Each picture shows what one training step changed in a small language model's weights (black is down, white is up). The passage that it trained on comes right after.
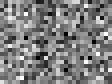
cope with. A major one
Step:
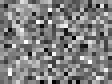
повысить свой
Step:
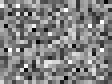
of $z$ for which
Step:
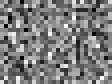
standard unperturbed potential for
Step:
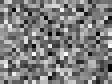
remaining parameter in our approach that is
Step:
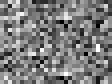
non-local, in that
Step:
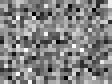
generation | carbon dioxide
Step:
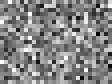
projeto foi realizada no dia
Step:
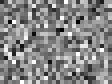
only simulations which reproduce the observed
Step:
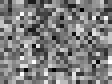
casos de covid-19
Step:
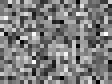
reproducibility, also known as
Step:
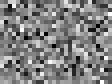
2 apresenta a quantidade
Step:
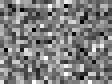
of mass are arranged at
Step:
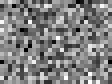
where internal stresses are
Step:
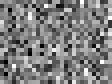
uso e cobertura da
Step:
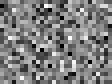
ao uso massivo da
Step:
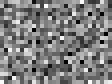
of radiation transfer in a moving
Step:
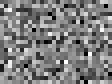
of edges over vertices.
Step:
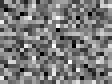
movimentos espontâneos
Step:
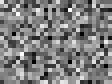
операції хвора
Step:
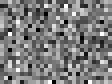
ensino em sua plenitude.
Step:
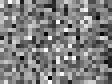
In this work, we have computed
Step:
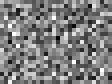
its classical value. Equation
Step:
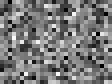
va demokratlashtirish
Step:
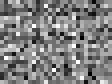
spot from a real image of
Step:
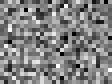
modulation. A magnetic line
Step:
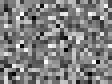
metodika fanida talabalarga
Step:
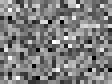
a linear function in the resulting layer
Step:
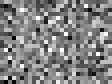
determinado destino minimizando
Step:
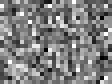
cidadã, capaz de
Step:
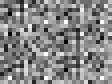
| | Model 3 | | Model
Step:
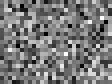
counterparts of QR4
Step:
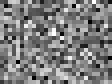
modeling with the publicly available
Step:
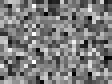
is inconsistent with the
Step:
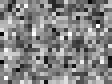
postavljanje vseh
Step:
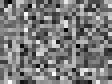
current section. ###
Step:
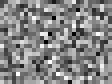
citizens with government
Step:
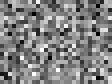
find the CNOT sequences
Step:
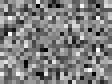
enhances the population trapping.
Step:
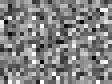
vagy CNN)
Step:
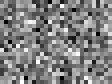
CMB anisotropies,
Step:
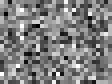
acuerdo (aunque
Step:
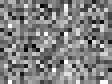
whose size changes in time. A
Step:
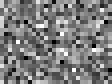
follows: \begin{equation}
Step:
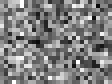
the entrepreneurial
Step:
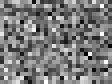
of the past cooperation
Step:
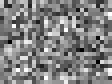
formal (analytical) |
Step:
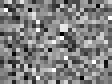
судочинство у
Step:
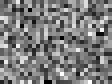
forward diffusion and reverse
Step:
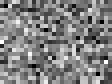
by using science-based
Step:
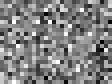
hintennach rennen,
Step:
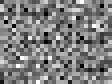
ヅ zu ブ
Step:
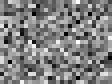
be confident in the results of
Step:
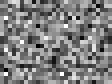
couplings of the world-volume fields
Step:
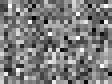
desafio, pois há
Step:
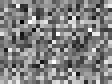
peak of applications fell on
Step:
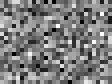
by comparing the minimum distance between
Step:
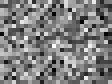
та здатність, що
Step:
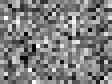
signals of different frequencies, a
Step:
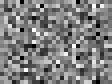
bolaning rivojlanishida birlamchi
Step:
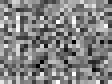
needed to clarify the
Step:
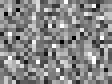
drugiej połowie
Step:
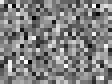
va tizimlari. Axborot
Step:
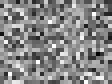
Ўрта Осиё
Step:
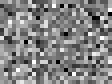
three perspectives: (1)
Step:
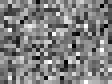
in Figure 2 a and b show
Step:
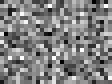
numerically. Numerical data
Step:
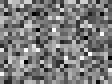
Denoting the disorder
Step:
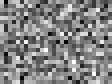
to be $j\theta$.
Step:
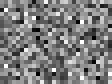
Brief Insight.
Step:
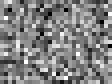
turismo foram estruturadas
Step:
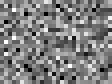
сари ақли ҳам
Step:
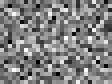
RIRs estimated for randomly
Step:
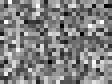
field averaged over $x$.
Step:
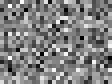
center. As a consequence,
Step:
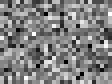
moments inconsistent with
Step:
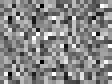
olimlar tomonidan turli
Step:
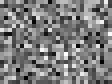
exponential i-OSS
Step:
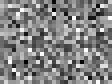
musik dan pijat
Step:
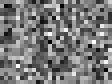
de modelo de análise para as
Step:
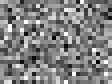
xalqaro standartlarga
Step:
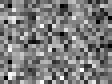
de uma longínqua
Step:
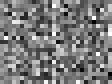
cascading Alfven wave
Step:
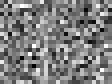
the full phase space $| \alpha
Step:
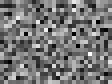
recherche répondra à la
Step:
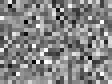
\frac{2\pi q
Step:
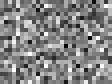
alohida bo'linmalar
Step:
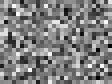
El trabajo en equipo
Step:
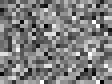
semmiből is
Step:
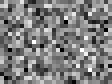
Tulos batay sa
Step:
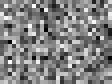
W states and the class of
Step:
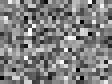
when only primordial elements
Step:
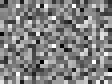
ta'lim maktablaridagi
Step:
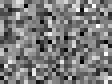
de higiene y
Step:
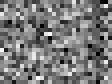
do Amazonas,
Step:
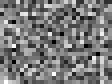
листьев, водного
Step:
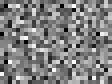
vafot etadi..
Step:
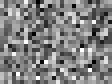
maar dat inhaerent
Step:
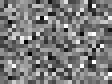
З. Илмий
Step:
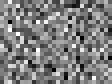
tekshirish bo'yicha
